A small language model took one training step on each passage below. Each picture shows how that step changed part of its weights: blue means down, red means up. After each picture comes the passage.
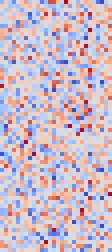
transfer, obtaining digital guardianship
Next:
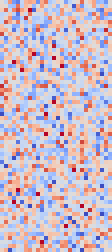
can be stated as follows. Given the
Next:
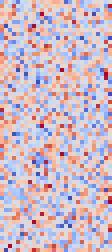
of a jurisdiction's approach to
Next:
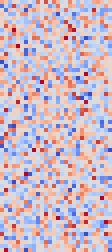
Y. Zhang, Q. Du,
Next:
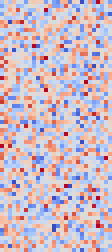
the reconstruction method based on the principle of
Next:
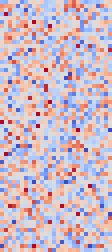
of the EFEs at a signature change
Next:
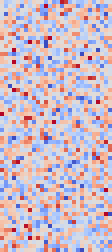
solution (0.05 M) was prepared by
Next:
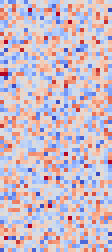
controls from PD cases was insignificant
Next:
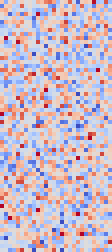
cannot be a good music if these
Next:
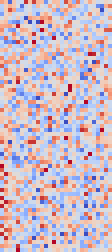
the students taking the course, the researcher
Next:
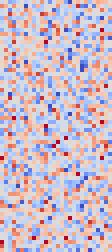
perovskite nano-emitters at
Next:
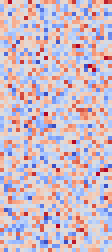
individual silicon nanosphere and
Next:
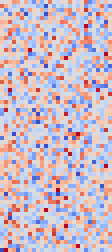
also employed several coping strategies, including
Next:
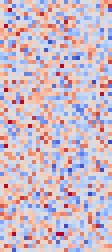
at different positions on the propeller
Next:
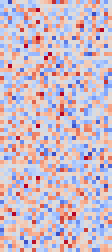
odd electron occupation in a quantum
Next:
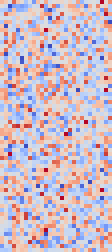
where \prod_p denotes the product over
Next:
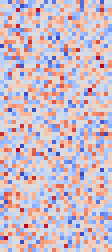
in control plot). Table 3: Cumulative
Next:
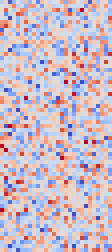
while propanoic Acid, Retinal,
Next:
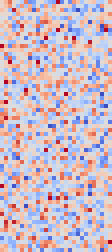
cles suitable for different applications, including the
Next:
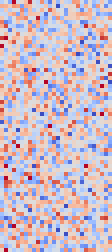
input mass ratio distribution is corrected for binary detection
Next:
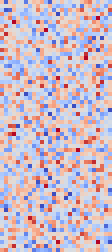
the sample size increases. (4) The
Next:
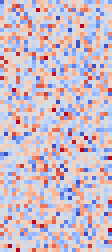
the Hamiltonian allows the time-dependent solution to be
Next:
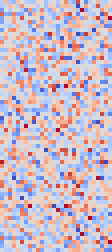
in Fig~\ref{fig1}.}
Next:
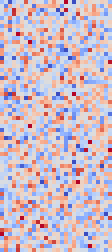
mucous membrane, which can reach the
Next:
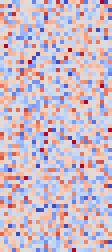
is resolved by out-of-court
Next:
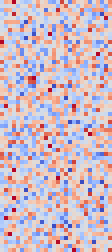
Tab. \ref{tab:table2}
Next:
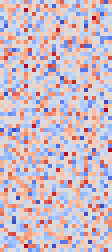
rethinking of environmental attitudes,
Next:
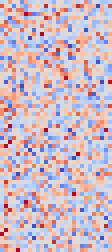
we will adopt various choices for the halo
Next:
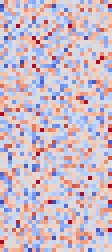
causal links between the pertinent
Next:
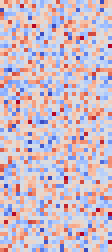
- **Seismic Exploration**
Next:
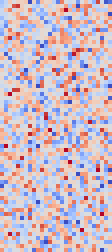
of the Symposium on Applications and
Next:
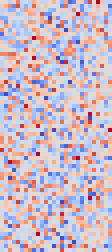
which is an auxiliary quantity used
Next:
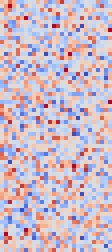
is given as Hamming window function for
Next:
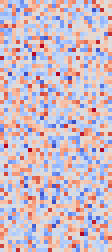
an additional measurement is performed on the ion's internal
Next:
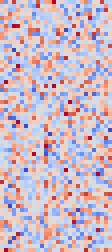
product $g=\pm \sigma_{\otimes
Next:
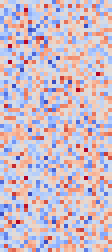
more affordable and easily accessible.
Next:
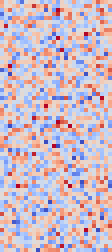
Open source transparency & No
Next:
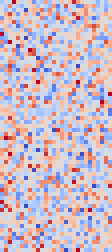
obtained results. To show the effectiveness of our
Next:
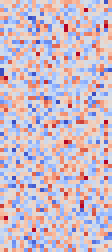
connectivity services with their own network needs
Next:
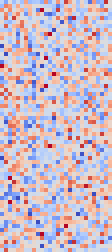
the most liveable among the three types.
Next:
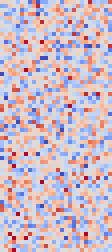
superpixels feature,” in *International
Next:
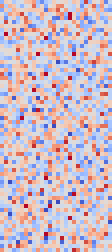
boundary points, clarifying in particular why
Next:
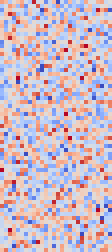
Hamiltonian $H(t)$. Introducing an
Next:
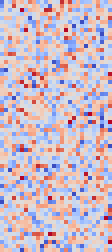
be obtained, if this calibration technique is
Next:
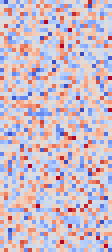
models are widely used approaches for modelling
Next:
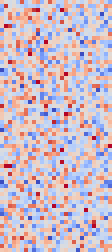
emphasizes more on direct field data collection,
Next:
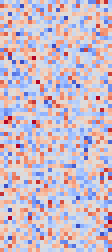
pay, surplus and Insurance
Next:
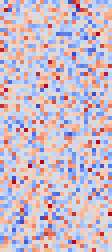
the project is increases. Method Earned
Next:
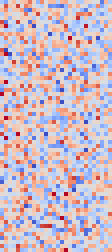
flux flow is so strong that the current density is much
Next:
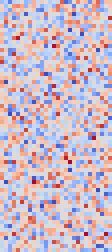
atom-derived descriptors. This comparison tests
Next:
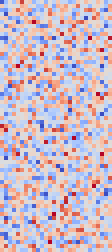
mute. It comes with dramatic changes
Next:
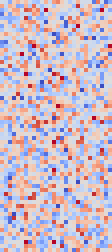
be written as interactions between sites or external fields
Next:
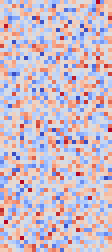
This amplifier is shown in Fig. 5.
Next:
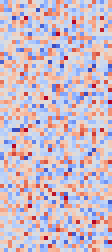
apply to all observed pulsars whereas this
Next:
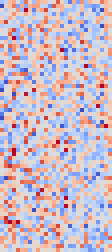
solvent regimes, the exact critical exponent
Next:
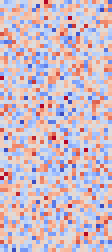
15$^{\circ }$ from the normal to the
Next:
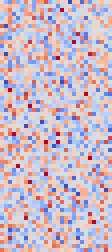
\newblock Evaluation of the suitability
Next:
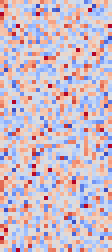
The units of the $x$-axis in
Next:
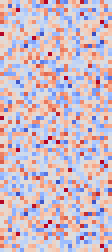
to C-S-C and C-S
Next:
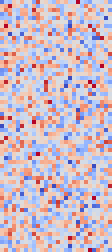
of these pioneering laser experiments is
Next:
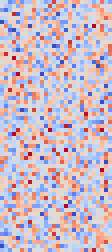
The inclusion of air transport operators in EU
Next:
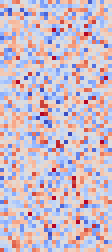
UV divergent one-loop
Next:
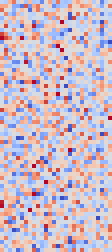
women. The MGNREGA provides
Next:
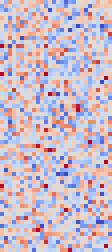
it is still better or simiar to {\it
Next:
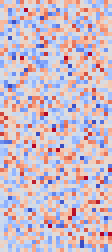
the earthquake occurred in 1999 in
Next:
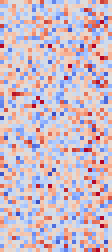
U (2002). Supply Chain
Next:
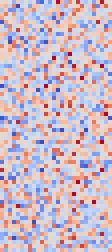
can't attend workshops in
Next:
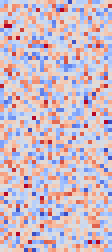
sizes and the distance that separates them; they
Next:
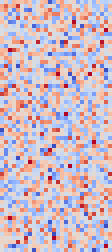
a function of compressive stress. Figure 10 shows
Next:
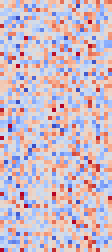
\label{eq:Prerec} \Delta
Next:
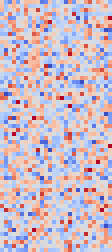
(Inria) INSTITUT
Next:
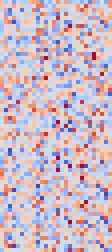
that 35% to 50% of the
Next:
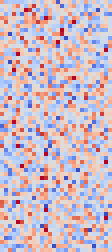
subtleties of the quantum gauge theory into account
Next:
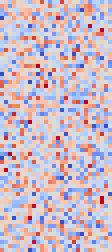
a subject in regional differentiations of
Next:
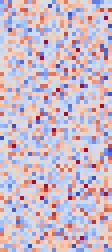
traits BARI Alu-35 and BARI
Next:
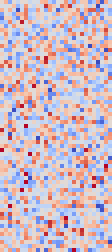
of LBS, by a scalable
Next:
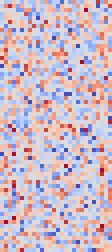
2010 {Thermal instability in
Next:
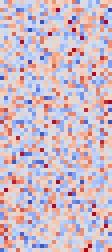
"Behind the headlines"
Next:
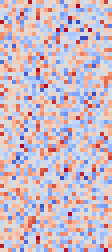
the all-trans isomer. A
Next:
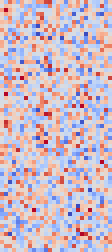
while not requiring pre-computed
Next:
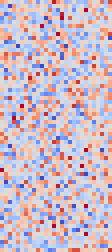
significant ellipticity of $0.12
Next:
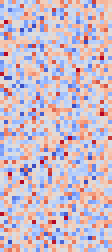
leading to the same Fredholm expansion of
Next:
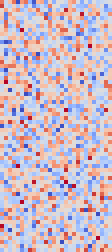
2q - 1\}$ satisfying f is
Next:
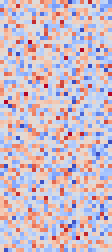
of the Shannon entropy than the increase that
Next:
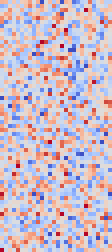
graph convolution of one graph signal, in this
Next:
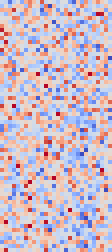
results of our study complement the resources in this area
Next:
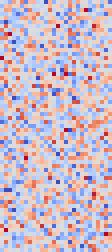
the same region of space that the BH
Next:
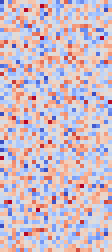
interaction between the optical mode and magnon mode, with
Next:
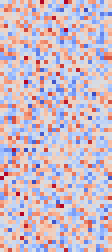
atom, the average is also made over all possible
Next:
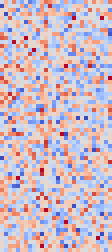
infect chicks [2, 3], and
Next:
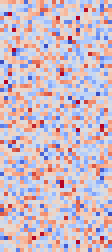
% % \section{\label{sec:
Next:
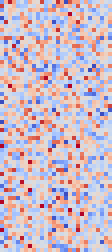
resilience testing and scenario exploration.
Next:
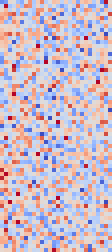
critical exponent for the correlation length is more difficult to
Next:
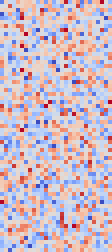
is determined by calculating the posterior predictive
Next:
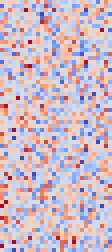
their impact on surgical care access in the
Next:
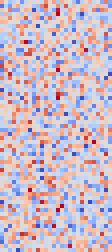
structure that guides the process of conducting research.
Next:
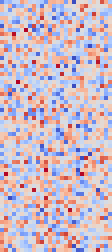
Each AVC was overlaid on the
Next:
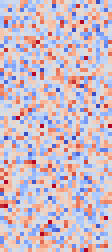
news'. Such misinformation had the
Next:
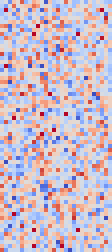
entered in SPSS version 17 and
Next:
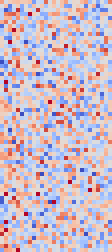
consistent with the power law behavior \begin{equation}
